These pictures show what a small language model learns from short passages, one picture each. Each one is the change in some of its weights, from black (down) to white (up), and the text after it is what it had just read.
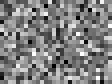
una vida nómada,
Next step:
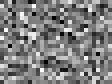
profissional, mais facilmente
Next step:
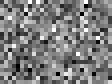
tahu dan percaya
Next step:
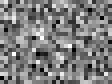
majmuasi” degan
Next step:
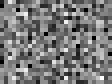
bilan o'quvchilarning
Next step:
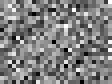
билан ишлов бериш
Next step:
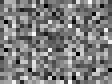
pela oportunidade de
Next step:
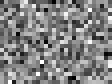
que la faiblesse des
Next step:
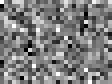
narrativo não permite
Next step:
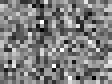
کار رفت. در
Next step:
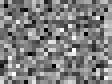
effort is interesting,
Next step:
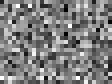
і побуту,
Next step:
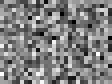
методы: Основным
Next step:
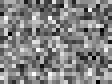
PARTE III -
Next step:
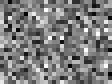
насилия и 20 %
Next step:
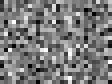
nazaridan o'quvchilar
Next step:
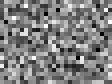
com um propósito em
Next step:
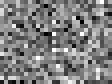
nativas, proceso que
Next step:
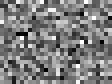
blanco guineo
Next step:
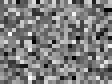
Сиз, авлиём
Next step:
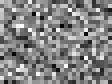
барча динларни
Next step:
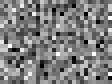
Ne myös
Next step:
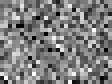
hosil olish mumkin.
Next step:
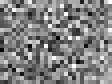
هو إلا
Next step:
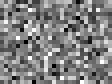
передаче реалий и
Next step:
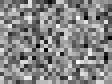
ALG Also, das
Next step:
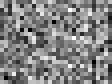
des nouveaux
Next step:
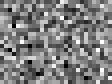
psychological and pedagogical
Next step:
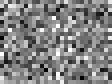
markazi neonatolog
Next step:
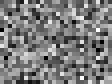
atau 1 banding
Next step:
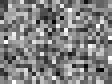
tumanida Elobod
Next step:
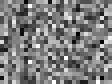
of integrated financial
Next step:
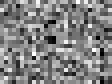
Наприклад, цінності
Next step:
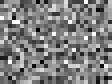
тўр ҳосил
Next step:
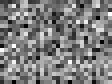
an autonomous
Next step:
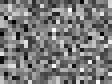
jumlar orqali (biror
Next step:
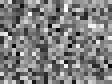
LISAN (untuk
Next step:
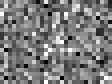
significativas, tais como a
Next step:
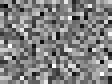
keyin esa so'z
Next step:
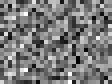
qarashlari turkiy
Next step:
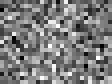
a comparative analysis by
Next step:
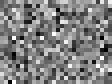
с итальянским
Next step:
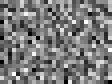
методика синтеза
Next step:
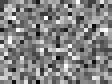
vivir*. Tomo
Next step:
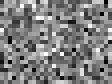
antes de la acción
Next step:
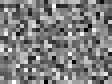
впровадження таких
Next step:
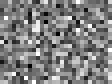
a DMP?*
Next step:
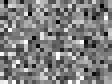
ta'minlashdagi roli
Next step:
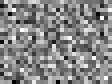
et vivrières qui
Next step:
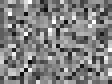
em João Pessoa
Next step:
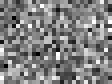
Universität Berlin und der
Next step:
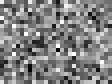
faturamento e auditoria
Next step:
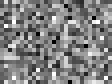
& Guérin,
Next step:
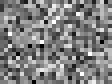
con un énfasis
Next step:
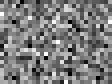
Conferences (pp.
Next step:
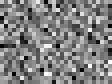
baholash uchun quyidagi
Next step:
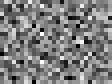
kerangka etika
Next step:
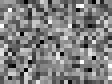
A Media History
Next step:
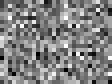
Yayınları, 1.
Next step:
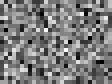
banklarida muammoli
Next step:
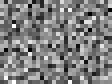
жиҳозлар билан
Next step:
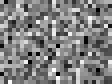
monografiya va risolalari
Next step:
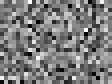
ameaça maior do que
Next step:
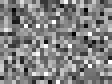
sempre possui a qualidade
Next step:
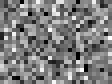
nomli uch bobdan tashkil
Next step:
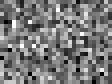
article deals with the
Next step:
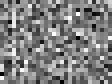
nazariyasi va metodikasi
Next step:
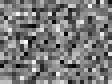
biror fikrga
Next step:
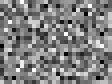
dividir as pessoas em
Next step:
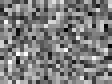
— один слог.
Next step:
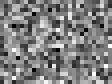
- puflyaman)
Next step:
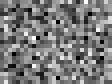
a teoria com a prática
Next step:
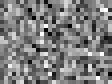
3) Ibragimov
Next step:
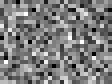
umumiy kelajak
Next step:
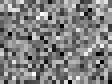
ekanligini anglatadi.
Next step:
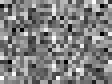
asos bo'lgan talablar va
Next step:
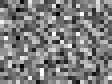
ball, lo hacen
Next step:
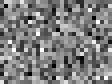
Bravo, J.
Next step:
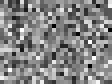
власти» і, як
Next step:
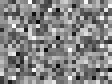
داشت، در
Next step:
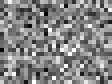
adesso A identificare il
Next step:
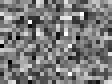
jihatdan shunga
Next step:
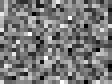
оценки эффективности
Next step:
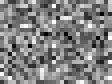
la permanencia, el
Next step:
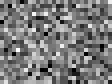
comparada puede contribuir
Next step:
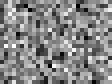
tirishadi. Yosh
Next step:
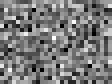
foydalanish bo'yicha ilmiy
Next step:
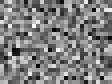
T, Buckett
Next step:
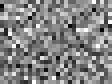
ainsi été proposés
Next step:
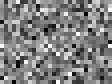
mazkur darsdagi
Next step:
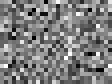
savodxonlik har bir
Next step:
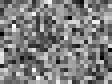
ex Macoun,
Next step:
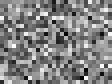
laterais, podendo ser
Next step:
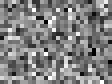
: Solihin,
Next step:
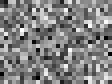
OF DEVELOPING
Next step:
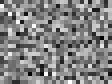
un défi. Pour
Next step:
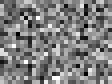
de fato a histeria
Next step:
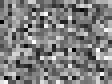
de fachada e de
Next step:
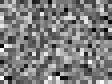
do significado*. Trad.
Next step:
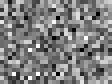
(Base Erosion and
